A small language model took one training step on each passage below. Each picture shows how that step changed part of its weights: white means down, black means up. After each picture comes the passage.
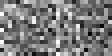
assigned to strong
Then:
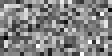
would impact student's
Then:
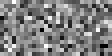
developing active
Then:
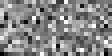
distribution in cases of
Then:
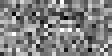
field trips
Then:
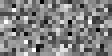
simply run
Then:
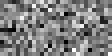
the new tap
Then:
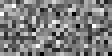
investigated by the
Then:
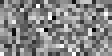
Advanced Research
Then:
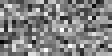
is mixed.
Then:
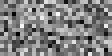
by percentage of
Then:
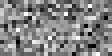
for the purpose
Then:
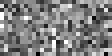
first major company
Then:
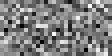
the measured temperature range
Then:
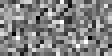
In order to clearly
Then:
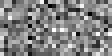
of Pharmacy,
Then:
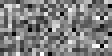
has never been
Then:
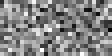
color, size,
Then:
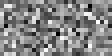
at the network level.
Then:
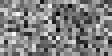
word without additional
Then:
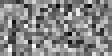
gives a quick
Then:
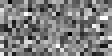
for example, the risk
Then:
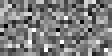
for OC. These
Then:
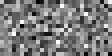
and characterised by the
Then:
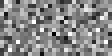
ratio from these values
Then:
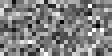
of the level of knowledge
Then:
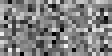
on users. The
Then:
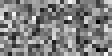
basal area with
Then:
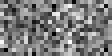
opens with an
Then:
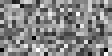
The results show how the
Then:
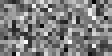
the apical
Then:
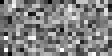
August, which
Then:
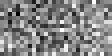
contribution proves that
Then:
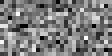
discrete distribution within
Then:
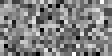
resulting in the
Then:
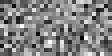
United Nations,
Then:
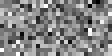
Partners participate
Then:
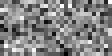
T2 were used to
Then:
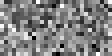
and to produce the
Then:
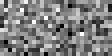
2. An example of
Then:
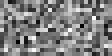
in sea ice
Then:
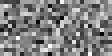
with levels of K.
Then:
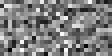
was synthesized
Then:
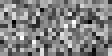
estimate before they
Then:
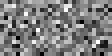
using a frequency analysis
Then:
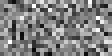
the performance of three
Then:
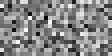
they pass through this
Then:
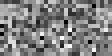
plays a major role
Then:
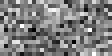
for in Situ
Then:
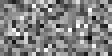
the lowest by the
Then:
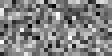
of Radiology
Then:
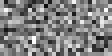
price of the
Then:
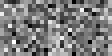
to show, the role
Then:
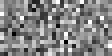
3. Tait
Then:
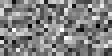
of the first (to
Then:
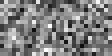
the ill effects of
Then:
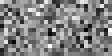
M, respectively and
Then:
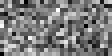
of science, the
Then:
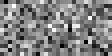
available here:
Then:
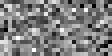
is now developing
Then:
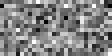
still dry during
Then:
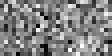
The pods were
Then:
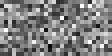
is called the
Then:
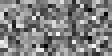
available from the authors
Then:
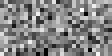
matrix) property
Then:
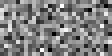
basis of the data
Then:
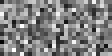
protection function.
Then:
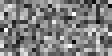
understand English.
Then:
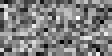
paint for
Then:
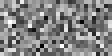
translation in his
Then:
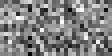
DST model. In
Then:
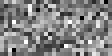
instance uses a
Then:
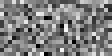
ecologically important
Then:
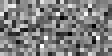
stress. According
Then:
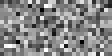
Disability in a
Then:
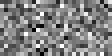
and the challenges in their
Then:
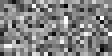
the instrumentation
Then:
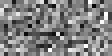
of continuous
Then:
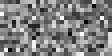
information to assist in
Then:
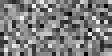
the WZ with the
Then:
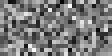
in well defined
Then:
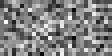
the actuator
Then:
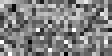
I brought to
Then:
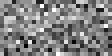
No of cases
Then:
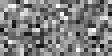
provide services towards this
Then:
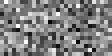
reason to believe
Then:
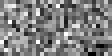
function has the ability
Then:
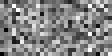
the 5-level
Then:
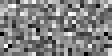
likewise focuses
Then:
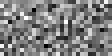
road networks is
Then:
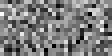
by distributing
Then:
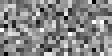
specific characteristics. The
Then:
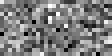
to their constructive
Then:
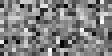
Case Report
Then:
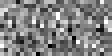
reported that older
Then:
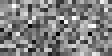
his head That
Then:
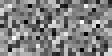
activity was measured
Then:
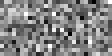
(CA) are
